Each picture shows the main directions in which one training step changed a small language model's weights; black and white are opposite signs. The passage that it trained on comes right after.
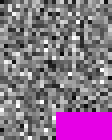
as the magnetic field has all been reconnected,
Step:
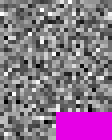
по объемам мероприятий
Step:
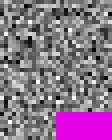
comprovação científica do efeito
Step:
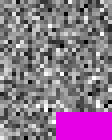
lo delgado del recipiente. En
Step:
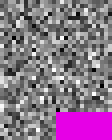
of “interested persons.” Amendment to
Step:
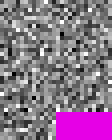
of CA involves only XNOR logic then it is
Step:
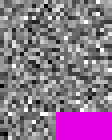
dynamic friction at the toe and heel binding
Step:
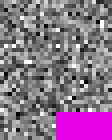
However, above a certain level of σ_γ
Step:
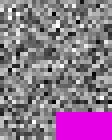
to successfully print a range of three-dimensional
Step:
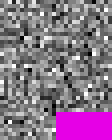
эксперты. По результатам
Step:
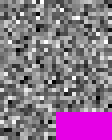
\begin{keyword} Beta decay spectrum;
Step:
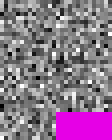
teacher enabled the improvement in their proficiency level.
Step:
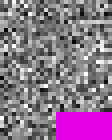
los otros y me encuentro a mí
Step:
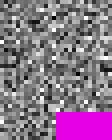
analysis of the shock properties suggests that the shocks will
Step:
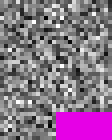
the destination for the migration of the current
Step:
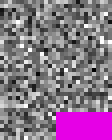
B., Lyne, V., et al.
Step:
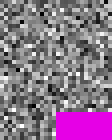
ascites. Key-words:
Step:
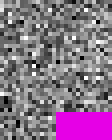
tushunish, uning negizida
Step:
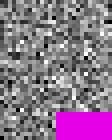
of order 100 GeV, \bea
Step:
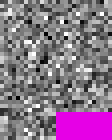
de verwachting zelf zou de
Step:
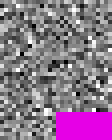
been developed to avoid this non-physical effect, for
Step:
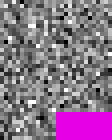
за яким Суд встановлює чи
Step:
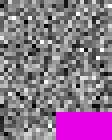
la segunda mitad del siglo VI
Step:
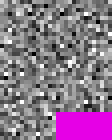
exception to prioritize literature NIR over
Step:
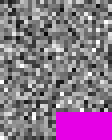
like chain codes or turtle graphics. #
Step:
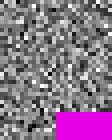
are integrated into a coherent and self-contained
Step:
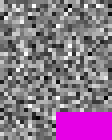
point. - Tashkent: Uzbekistan,
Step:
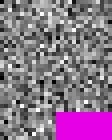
C_{\tau\mu} \) is shown in
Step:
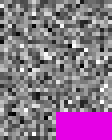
Electrónica de Ciencias de la
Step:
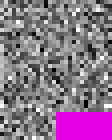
to fix on a height map, but 270 in
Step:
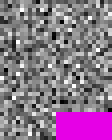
can change its production rate once during a cycle time T .
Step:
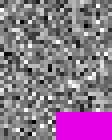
При цьому є різниця
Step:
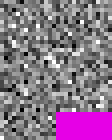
in which any number of the reactions are limiting,
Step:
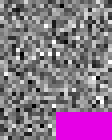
to explain these observations, for example colour
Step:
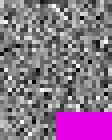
from the homogeneous dynamics than from the two-body
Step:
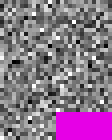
gender and years in service. In terms of gender, the
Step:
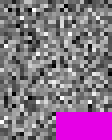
evolution of such an ``old" cooling
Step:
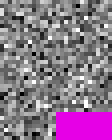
Bolalarni sportga jalb qilish
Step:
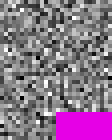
{\it trigonometric} solution of CYBE
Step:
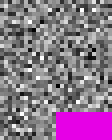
Director, Ms. Gatens served
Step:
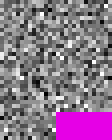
change and the discussion surrounding it. This study
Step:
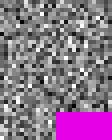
obtained for $\theta_\mathrm{max}$, we now
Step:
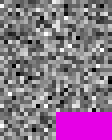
A. Goldberg, R. Davis,
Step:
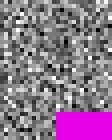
the cross-layer data can not be stored in
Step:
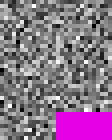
calidad de los textos producidos, hasta
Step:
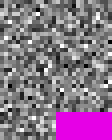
the presence of local peritonitis. Most
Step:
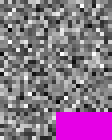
В. В. Оценка эффективности
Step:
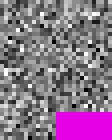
педагогического образования требует
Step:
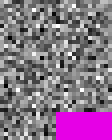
the opt out system, if you die in
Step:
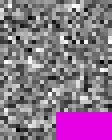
de consulta disponíveis na forma de
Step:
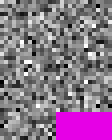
($k^2 = 0$) it should eliminate
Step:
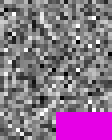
in three parts. The first part consists of questions on teaching
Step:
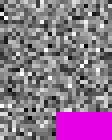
above 0.5 against in situ measurements, which denote a
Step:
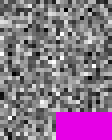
and eventually photoionizes. Depending on
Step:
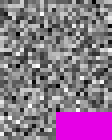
the latter being synchronised with the X-ray
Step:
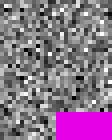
Hunter, D.~R., Butts,
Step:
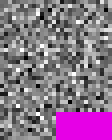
more obvious risk in qualitative research involving participants,
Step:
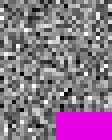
students participating in the research stated that they do
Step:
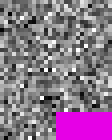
maqalamızda Sháryar
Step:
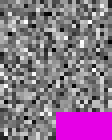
insidious onset with dyspnea,
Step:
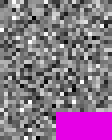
solutions to the limitations of standalone
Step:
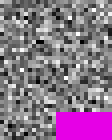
$TR$ gate\end{tabular} &
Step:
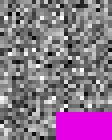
muqarrar ravishda muhim
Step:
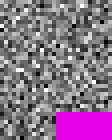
another black hole which prevents other stars from
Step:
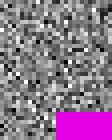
STEIM, Amsterdam.
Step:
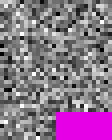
esa harakat va teginish orqali
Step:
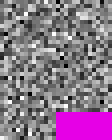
by mutation in the Proteoglycan
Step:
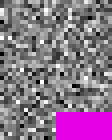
dipole trap. In addition, an experiment on
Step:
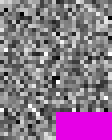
for applications in smart grids. Technical report,
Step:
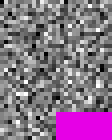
die Helmholtz-Zentren,
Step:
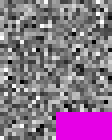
beschrijft het gemiddeld
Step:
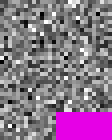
uchun ishlatiladigan dorilar yoki
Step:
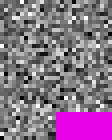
lidas e que ele portava o original ou uma
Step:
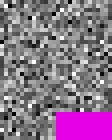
expense of a larger number of edges.
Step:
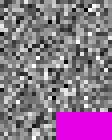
Overall, alternatives ranked better than
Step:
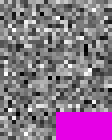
and all $\mathbf{x}\in K.$
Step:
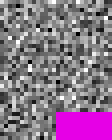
boshlangan ko'ngilsizliklar bilan
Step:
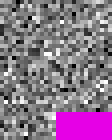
is particularly effective for population because it represents a simplified representation
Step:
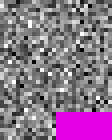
These particles, which are tentatively attributed to
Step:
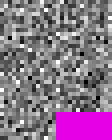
brainstorming. First, when we worked
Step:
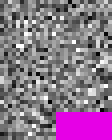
fireballs. Nevertheless the flavor
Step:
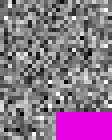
высшее или среднее
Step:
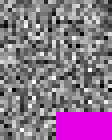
events as organising opportunities](#) and [strategic
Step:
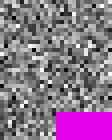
of connections. Figure 3 shows a pattern of such
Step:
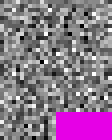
skiing, Srinagar place has it
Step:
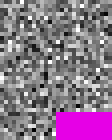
orbital angular momentum and wavelength based switch is
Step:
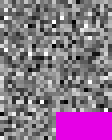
on two operating system kernels — Linux
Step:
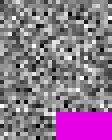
matrix \begin{equation} \invsfC =
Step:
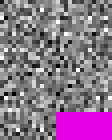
literacy of their students. In achieving and building
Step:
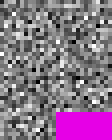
more vigilant when purchasing services through
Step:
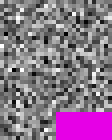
cases can be discriminated by a sufficiently accurate experimental
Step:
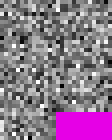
late times? One lesson that we have learned
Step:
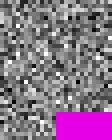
to fit precisely into the anatomical
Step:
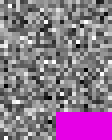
e transtornos mentais representam
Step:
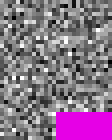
ultrasound examinations of pregnant women and
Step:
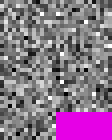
по оценкам Richard Van
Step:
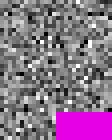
bölüm bölüm ve
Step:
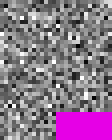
registered with the 92-element
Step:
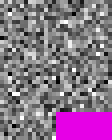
Э. У. (2017). Рост и развитие
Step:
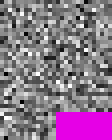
age in days, total number of edits,
